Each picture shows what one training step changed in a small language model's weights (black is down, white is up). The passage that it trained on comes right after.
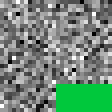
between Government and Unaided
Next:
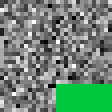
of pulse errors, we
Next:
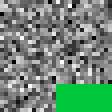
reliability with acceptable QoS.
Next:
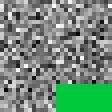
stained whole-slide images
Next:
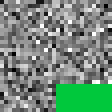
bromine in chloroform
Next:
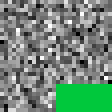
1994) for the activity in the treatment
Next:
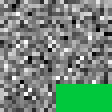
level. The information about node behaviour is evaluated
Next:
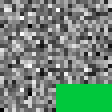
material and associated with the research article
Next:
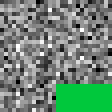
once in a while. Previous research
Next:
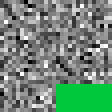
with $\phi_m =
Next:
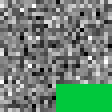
are selected to fulfill basic human
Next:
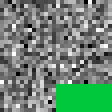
the reason to have to examine the
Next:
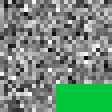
15) Gustilo T,
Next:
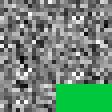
increased number of patients seeking care in public
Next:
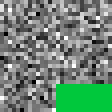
trained on HMIS data quality and
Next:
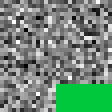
obliquely rounded
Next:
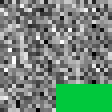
an extremely diverse group of
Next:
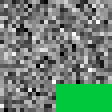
quality control flags directly Fig.
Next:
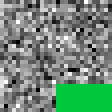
and human influence on Mokuro
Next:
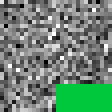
load zone as compared to the instance,
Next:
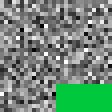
breast-fed patient study,
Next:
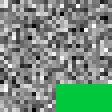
friendships are an important
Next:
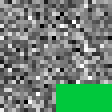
follow-up period (10). In
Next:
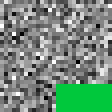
literature review, preparation and revision
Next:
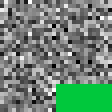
constant while there are variations in the
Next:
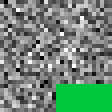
to provide security. IoT security is
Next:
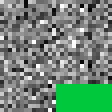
measured by disposable income and
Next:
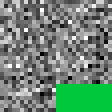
example of a figure and table for the document
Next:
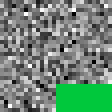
Existing software cannot represent an
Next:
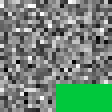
(SES) do not show statistically
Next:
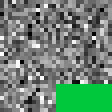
in the increase of off-axis strength
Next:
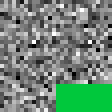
various ratios of sorbitan
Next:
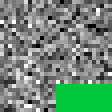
more relevant and to bridge the
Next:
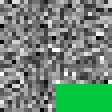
curse words at me, like
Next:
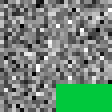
Luanda, according to the
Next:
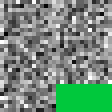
PO 5 Days 7.
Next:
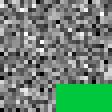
is to present a model that follows the reduction
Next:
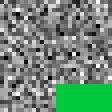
service authorization since while exporting applications
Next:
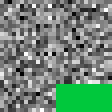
with a variety of dangers and
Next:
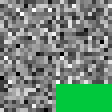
support surfaces was compared to point pressure
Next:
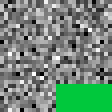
in the doses of 1
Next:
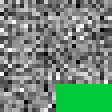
edge is defined as the line of
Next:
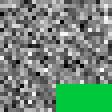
popular Japanese food which
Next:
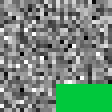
apart from their regular studies.
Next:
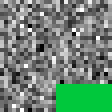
4x respectively) 2 years after
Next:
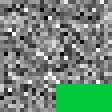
quaternary alloys could be
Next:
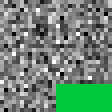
sure I needed it to get things
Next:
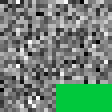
Steel Structures Designed
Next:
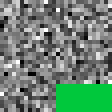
material for the development of substances for the
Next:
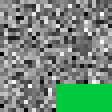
pronunciation irregularities
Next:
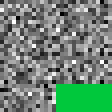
expected Q in the absence of
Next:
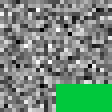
setup. This paper proposes a general
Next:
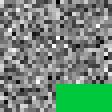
approximated by using cubic
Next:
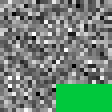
rage which is being used by most institutions
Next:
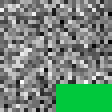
correlations* and constitute an
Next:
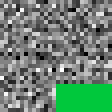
Correspondence should be addressed to
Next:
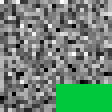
sand-coated; and e)
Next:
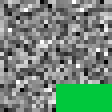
- D : **D**ata Curation
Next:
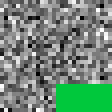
cultural capital of the SCO for
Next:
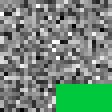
is a complicated phenomenon that
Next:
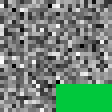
ATLAS tools is a summary
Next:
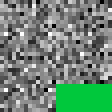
with the request, the court
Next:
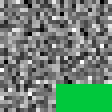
UM; (b) D' from
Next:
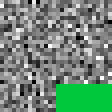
the need for, e.g., the
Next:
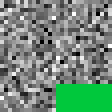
of 84.60. A correlation between
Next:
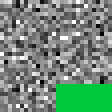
be used is groundwater. One of the
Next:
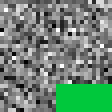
social skills in a student with a moderate
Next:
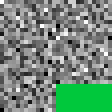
insulin, leptin and family
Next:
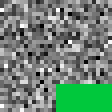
rents from the state to private
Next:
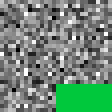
gambling behavior. However, this
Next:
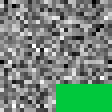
in wheat. However, is advised
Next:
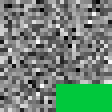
Actions are integrated in order to respond
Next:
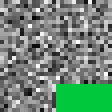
the term infants are adequate for
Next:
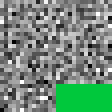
farmers, a task they are required
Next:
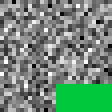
activity, through the fraudulent use
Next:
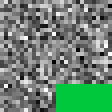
all resources by all players might enhance
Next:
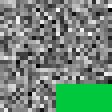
us research. Science finds out what is
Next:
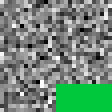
panicles were placed in a
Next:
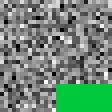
samples were stored 2 months at 20
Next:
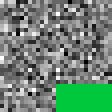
to Monitor the Data to Ensure
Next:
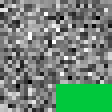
was known to 44 and 98 percent
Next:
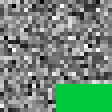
approved by the Ethical
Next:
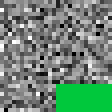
step, two different vectors are generated that
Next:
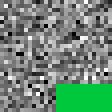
can't distinguish the two). When
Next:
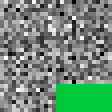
Optimization* 298 In order
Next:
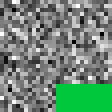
thesis in philology. –
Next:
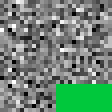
is attached to A. Another
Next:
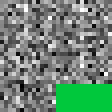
an INformation paper that is in the process
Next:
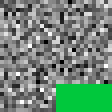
earlier reports of Singh
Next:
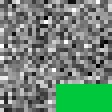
mind, the traditional go-kart
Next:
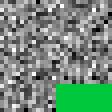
evidence on the prevalence and severity
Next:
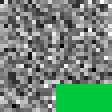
IPS TDI S1 Moderate
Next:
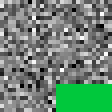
the procedures used by the authors were in
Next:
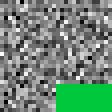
it can transmit data as well as
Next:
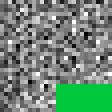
\quad (6) \quad
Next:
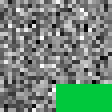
the 1-1 binomial
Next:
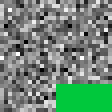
trial number: Not applicable
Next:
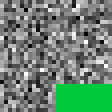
Project Sustainability Project sustainability was
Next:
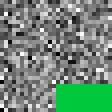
estimate the error which represents weight matrix that
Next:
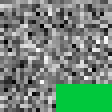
temperature. Dielectric heating
